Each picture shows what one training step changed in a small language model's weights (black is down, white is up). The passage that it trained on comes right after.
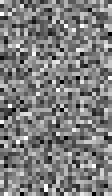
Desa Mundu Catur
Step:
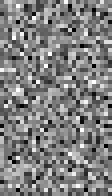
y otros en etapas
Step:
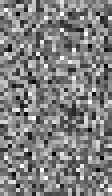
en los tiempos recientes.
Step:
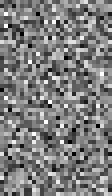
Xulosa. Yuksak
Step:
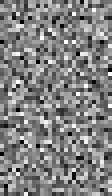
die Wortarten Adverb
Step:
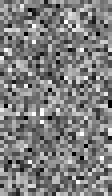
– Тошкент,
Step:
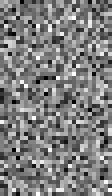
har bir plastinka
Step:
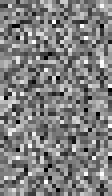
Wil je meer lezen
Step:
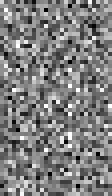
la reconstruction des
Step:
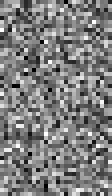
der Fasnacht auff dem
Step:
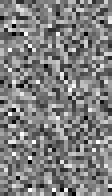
[2]. Державна
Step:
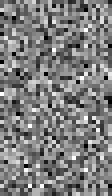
valorização da identidade
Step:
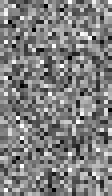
constitutivo das relações
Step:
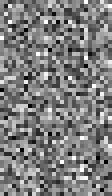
Ko'plik sondagi
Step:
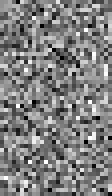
as responsabilidades e
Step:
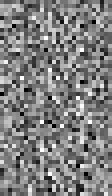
6. А.Ақромов
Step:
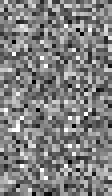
que “los puntos de
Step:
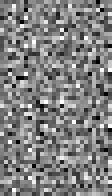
de atención para que las
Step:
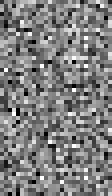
à la divulgation de
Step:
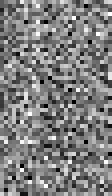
oshiriladi, bu esa
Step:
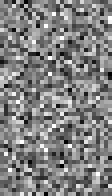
percepción que tiene el
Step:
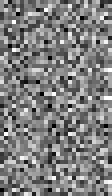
yashash tarzi,
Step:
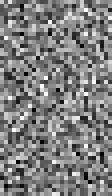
são arranjos dos
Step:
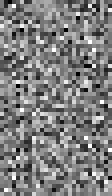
que presenta solo la falta
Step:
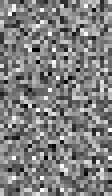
Fonte: Elaboração
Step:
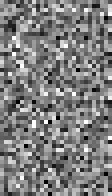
• Incentivo aos
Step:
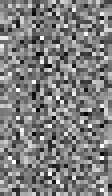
муҳим аҳамият
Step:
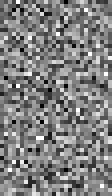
inklyuziv ta'lim
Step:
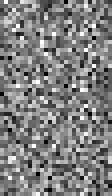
pena de restringir o
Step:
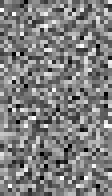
terilarda jun tolasining
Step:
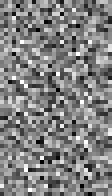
провідні вищі
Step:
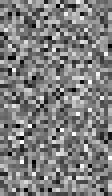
o'z harakatlarini
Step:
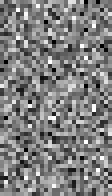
qo`yadi. Uning
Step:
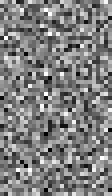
"Pro oder Contra
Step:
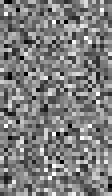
Paulo, São
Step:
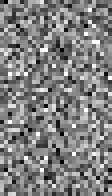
formador de opiniões,
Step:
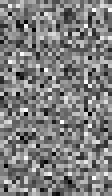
det klart, at den
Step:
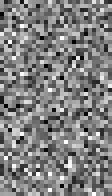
[in Ukrainian]. -
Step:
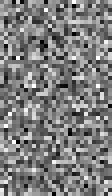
às vezes auxiliam
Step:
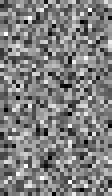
Yalnız II C)
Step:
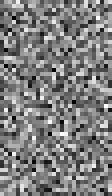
mushaklar tonusini
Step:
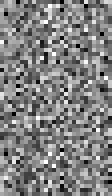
nawet w Europie,
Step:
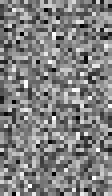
Bingin, Desa
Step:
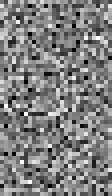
про боротьбу зі
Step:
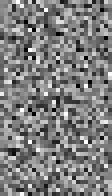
-noyob o‘simlik
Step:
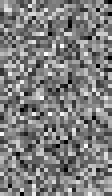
opinión, el derecho
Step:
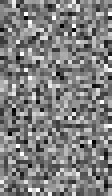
desenvolvimento não
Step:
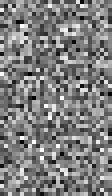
Único de Saúde
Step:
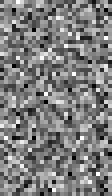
lozim. Hosildorlik
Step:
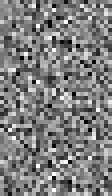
em termos de produção
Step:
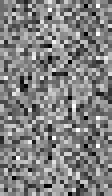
старости снижение
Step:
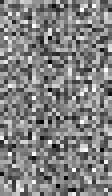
por identificar con GPU
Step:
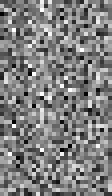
miqdorlarning standart
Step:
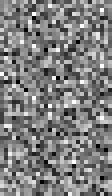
Скок: Petar
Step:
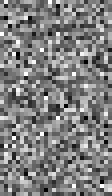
escolar. Para que a
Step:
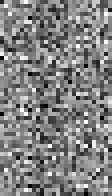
foi utilizado para realizar a
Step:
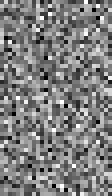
*split* e nem
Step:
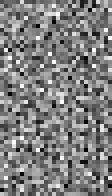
que hace esta estrategia
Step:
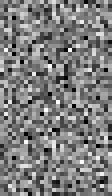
təliminin dil
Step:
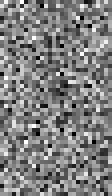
и их естественная
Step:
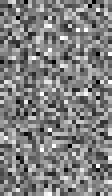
bilan birga, iqtisodiyotning
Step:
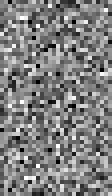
деятельности. 3.
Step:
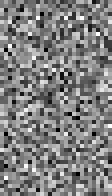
and ways to eliminate
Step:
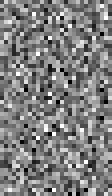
которых включает
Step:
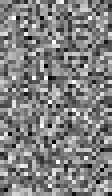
QUALI FASI
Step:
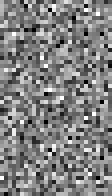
costs, and the need for
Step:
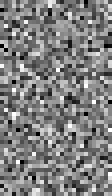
На этом этапе
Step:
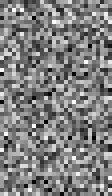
This site uses
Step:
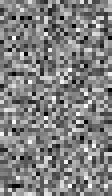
no controle glicêmico
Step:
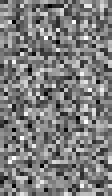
menos abundantes. Sin
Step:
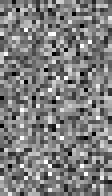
Ariane Pedrotti
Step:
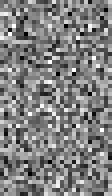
estudados. Desta forma, a
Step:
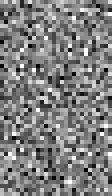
tashlab ketish yoki
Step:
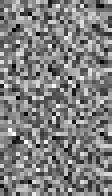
pedagogik rahbarlik
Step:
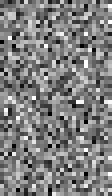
işe sorun olarak
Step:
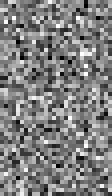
diseño web: -
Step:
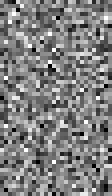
O.B., Gentshke
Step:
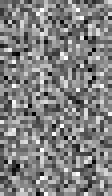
the task of preserving
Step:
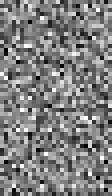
motivo para recaer en
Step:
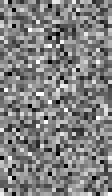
қотиб қолган
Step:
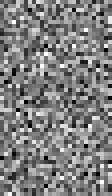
ahamiyatga ega.
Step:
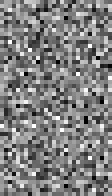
de quem não podem se
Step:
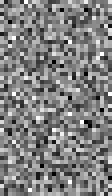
impedisse o acesso à
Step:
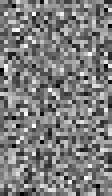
asar, pushtun,
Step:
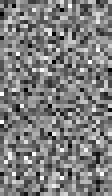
saqlash zarurligini
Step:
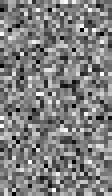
мы обратимся
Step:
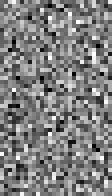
que possui. Figura 3
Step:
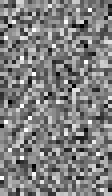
bayon etish, matn
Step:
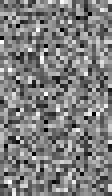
navolar jilosi
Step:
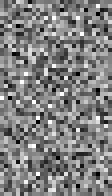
en 2014 que se le denomina
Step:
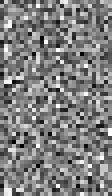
o‘z xalqiga,
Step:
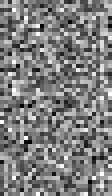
intérprete porque no le
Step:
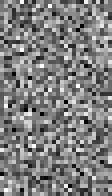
harakat qilmang.
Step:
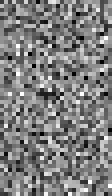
поданий короткими
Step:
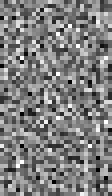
mavjud. Axborot
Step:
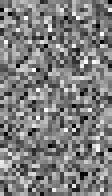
porque mantiene el agua
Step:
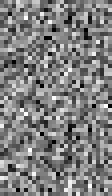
elevii buni se
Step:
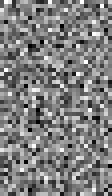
europeo que tiene como
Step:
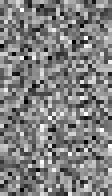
бази в жорстких
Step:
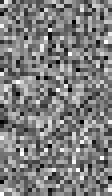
los actos de habla -con la
